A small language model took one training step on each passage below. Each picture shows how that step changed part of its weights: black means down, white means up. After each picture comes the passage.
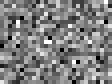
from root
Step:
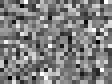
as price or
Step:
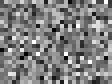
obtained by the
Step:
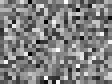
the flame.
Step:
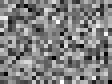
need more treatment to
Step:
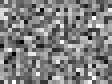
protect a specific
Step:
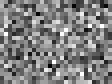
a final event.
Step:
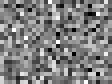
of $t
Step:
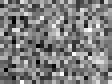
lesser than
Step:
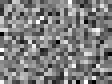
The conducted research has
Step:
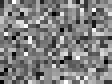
However, no model
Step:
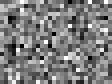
follows from the figure
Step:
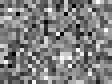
was followed.
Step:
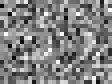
view of almost
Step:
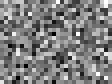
from one that is
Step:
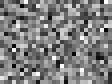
as those provided by
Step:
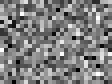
is clear that the
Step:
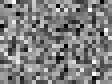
compared to general population
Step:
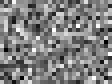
giving connected
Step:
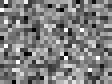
when α
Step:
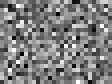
#29 available
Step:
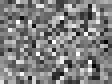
and reflects
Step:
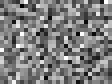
as compared to the
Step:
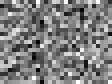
derivatives constitute
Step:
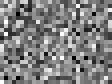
people. In
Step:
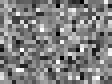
lattice points are
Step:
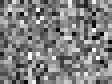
To assess the condition
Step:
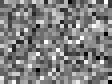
obtained about the areas
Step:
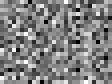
the area of the
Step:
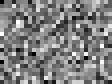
within 5%.
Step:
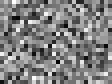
failure for
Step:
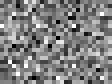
introduce some relevant
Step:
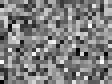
companies in
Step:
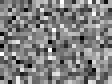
of conscience
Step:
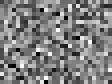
third and last
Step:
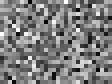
the output dimension of
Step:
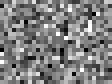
market performance, hence
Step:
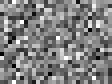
monitor the
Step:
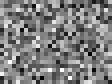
a picture
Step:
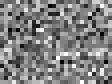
Research Project under
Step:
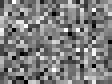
However, the
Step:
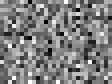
the flow of the
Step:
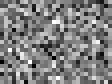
a more or less
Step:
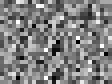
and the like
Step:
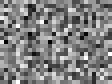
there are many
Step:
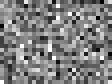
a + b
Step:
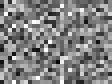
From the sample,
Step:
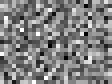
accesses the
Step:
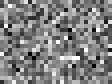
unfold the
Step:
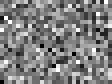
too. For
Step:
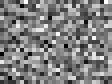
as facial
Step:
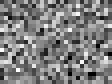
that has been
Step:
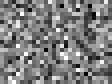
of the MHz
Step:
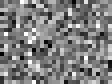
we explore the
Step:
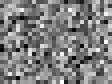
potentials, and
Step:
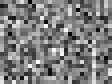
with the suggested
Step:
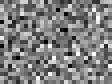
is proportional to
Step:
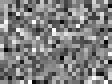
loop connected to
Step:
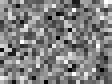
is well known that
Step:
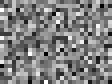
regarding their
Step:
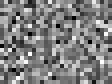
using six highly
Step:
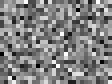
behave as
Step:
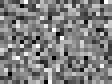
as expressed by
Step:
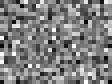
as a valence
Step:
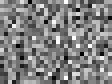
the different terms of
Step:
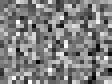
and allowed to
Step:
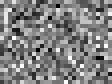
motion. The results
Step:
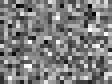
of designing
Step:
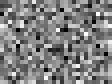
where the developed
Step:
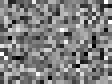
intensity profile and
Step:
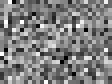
clusters. In
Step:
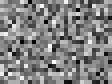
the continuum of
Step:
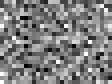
kinetics parameters
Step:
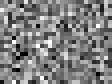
universal work
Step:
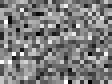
fixed imposed
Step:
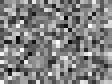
include our search area
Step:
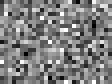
For this reason,
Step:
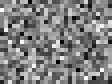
both of them,
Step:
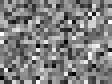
extent 70
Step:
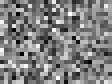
sometimes even
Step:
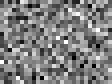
selection is via a
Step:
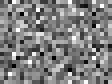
To what extent
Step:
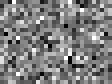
Within the
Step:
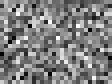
maximum monitor for
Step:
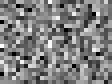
of strength as a
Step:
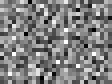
the tensor network approach
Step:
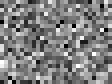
film with
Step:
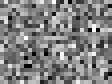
well yielding
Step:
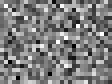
= \alpha
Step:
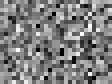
science, technology and
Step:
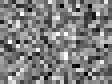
of the MF
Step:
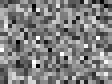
a randomly
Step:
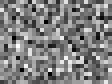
under the centre
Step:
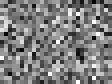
a flat part
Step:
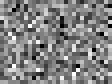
< \alpha
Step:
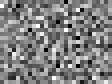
the sequence (see
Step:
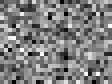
are real to network
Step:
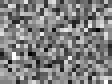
presents the main
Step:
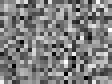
be used for
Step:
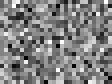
behaviour of form factors
